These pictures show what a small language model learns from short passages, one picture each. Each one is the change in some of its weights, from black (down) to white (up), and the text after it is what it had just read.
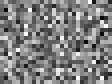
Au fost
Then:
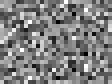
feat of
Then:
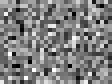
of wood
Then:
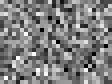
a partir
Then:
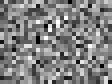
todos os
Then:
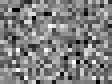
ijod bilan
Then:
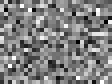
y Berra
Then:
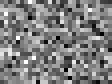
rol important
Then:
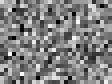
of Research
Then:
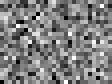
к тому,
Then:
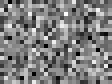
« manger
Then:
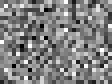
cristal con
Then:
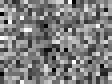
solubile ar
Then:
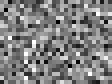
Service of
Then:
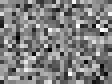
will consist
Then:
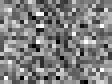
le cas de
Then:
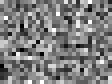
сна и
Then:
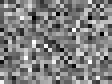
que el medio
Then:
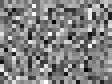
approach with
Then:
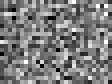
na hora
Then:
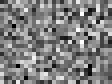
Uning asosiy
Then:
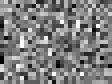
em consideração
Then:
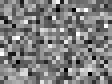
concepción de
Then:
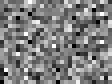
protege o
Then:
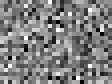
als auch
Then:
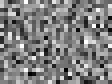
capazes de
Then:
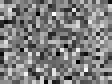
com menos de
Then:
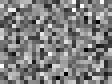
naar een
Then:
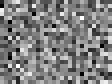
Educação e
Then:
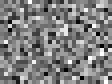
vista los
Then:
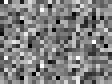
assumem em
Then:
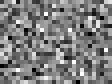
xoliy va
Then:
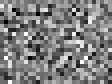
anos da
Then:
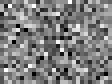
se aplica
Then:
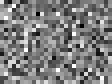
het nu in het
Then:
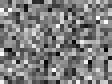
Las demás
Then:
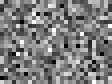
работают по
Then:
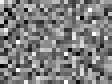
turli xil
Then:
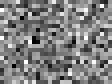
Relación con
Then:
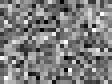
ce projet de
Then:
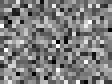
de modo
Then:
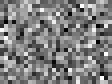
că eram
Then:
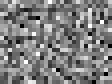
a small
